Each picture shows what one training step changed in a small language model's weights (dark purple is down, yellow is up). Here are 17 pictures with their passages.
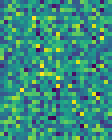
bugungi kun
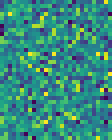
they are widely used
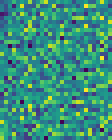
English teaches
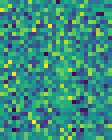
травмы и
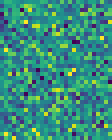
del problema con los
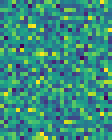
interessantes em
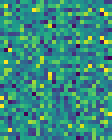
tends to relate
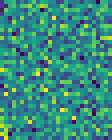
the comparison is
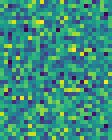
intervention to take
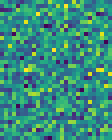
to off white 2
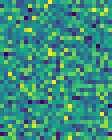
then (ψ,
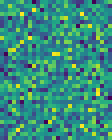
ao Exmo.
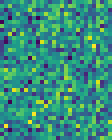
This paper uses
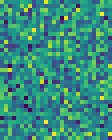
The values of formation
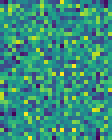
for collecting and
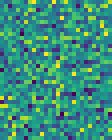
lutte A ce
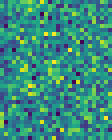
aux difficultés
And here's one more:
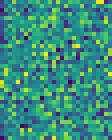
with lacunar
